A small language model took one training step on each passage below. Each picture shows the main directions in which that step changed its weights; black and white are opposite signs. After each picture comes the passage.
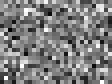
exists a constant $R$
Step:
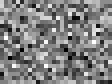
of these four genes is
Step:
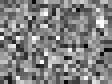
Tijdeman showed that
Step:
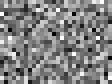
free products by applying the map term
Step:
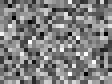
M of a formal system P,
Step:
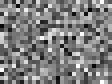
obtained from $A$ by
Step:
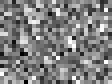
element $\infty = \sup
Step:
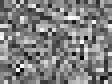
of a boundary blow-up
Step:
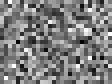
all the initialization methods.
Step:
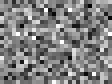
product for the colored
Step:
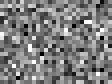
$T$ are externally
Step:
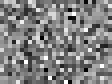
sphere in $n$-dimensional
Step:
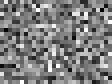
$$ as expected from the usual
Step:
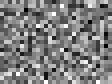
role of time, and if
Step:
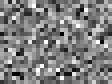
formula for $p$ is due
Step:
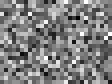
presents the average computational
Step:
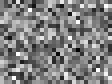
for calculating the eigenvalues and
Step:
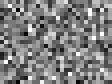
a larger initial vorticity
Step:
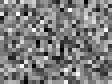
except those of constant curvature.
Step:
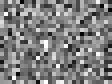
be convergent; in
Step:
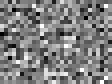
implies $x\sim _a
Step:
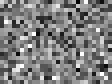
\Psi(r) \cdot
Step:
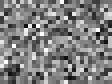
such that there are 14 points in
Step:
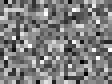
Our grateful thanks
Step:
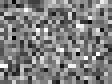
tori are links (see
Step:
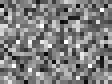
denotes the set of edges of a
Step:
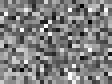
models proposed in this paper solve almost
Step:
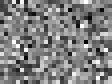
that $GV(\FF
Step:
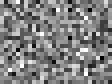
the Laplace transform of
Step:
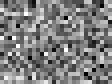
worst case call is described
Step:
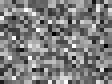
indeed, this notion of equivalence is
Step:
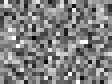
the orthogonality graphs of
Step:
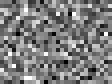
commonly referred to as homogeneous
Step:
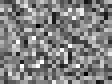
vector spaces. The most famous
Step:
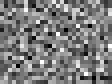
dual of a group algebra. A
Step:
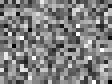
at comparable rates. For
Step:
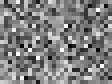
the path structure, as many different
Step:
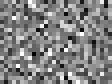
theorems on commutative matrices},
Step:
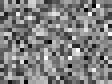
propose to relax the problem
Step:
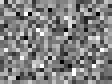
it increases charge by
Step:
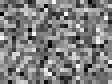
lifting depends on the direction of
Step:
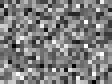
has decreased, then we
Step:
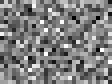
if it has only simple zero
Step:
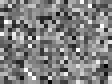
\hline $2\cdot
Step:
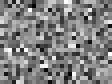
for all $x \in
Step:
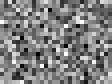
by constructing a perfect
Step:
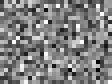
${\mathcal{R}}$ have maximal
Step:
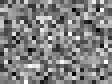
\sigma _m,3
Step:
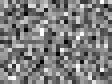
polynomial in $E$ of degree
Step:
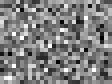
$\otimes$ is the operator of
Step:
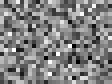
the potential of conjugate gradient
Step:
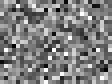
operator $b+uB$.
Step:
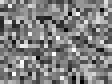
\begin{proof} Using Corollary
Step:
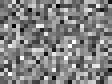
and after $p-1$
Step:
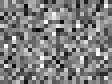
variables with constant coefficients, which has
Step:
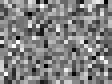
u,v\in Y,
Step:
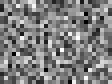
conjecture and that $E$ is
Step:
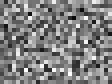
near-failures into
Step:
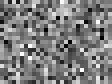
individual variables with terms
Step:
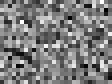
\ \xi^j \cup
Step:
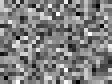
of squared deviations of
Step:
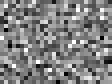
interior wall extending
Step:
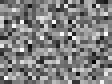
\Vert x \Vert)^m
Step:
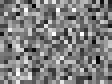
decay rate at infinity were
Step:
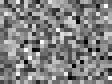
the loss functions considered in this
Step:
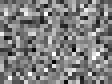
These interpretations also explain
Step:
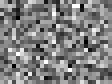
reconstruction plus parameter
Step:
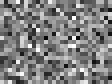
the birth of a
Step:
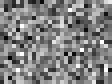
preradicals and its
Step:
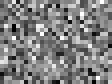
and 2) the stability restriction
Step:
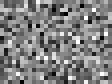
X_m$ has probability
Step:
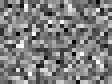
any reducible fiber of a
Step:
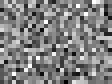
two-dimensional weighted delta function
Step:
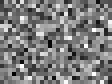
of the further iterations.
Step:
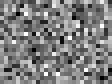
But it is appropriate to close this
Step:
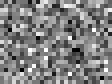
(if necessarily) the function
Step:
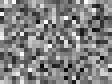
volume~46 of {\em
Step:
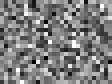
construction of the sieve to
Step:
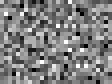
not bipartite. We
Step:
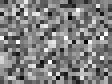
well as 3 and 6 parts of
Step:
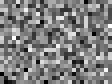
considered finitary linear maps
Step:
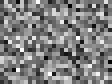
the absence of the
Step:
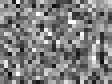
is too strong and in such
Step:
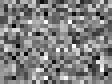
The basic problem is to find explicit
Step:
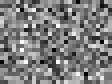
$\overline{g}$ be a
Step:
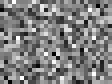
{\cal P}$ be the root
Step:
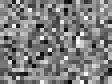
and $1$. Thus, all
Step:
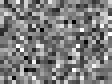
the present paper establishes global asymptotic
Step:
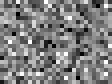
to describe the class of functions
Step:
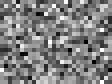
is a topological group whose topology is
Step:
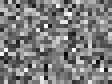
star shaped and symmetric with
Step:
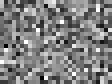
define elements $T_z,
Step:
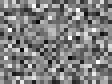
invariant complement. Then the algebra
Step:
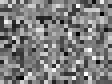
\ref{prop: S
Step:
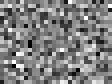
$m=0$, the statement
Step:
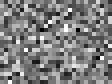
some derivatives of two-variable
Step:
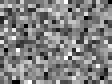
$c>0$ from left
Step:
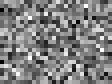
\noindent{\sl Proof.}
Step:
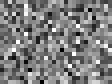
examples in the presence and in
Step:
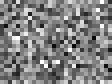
we do not get a value in
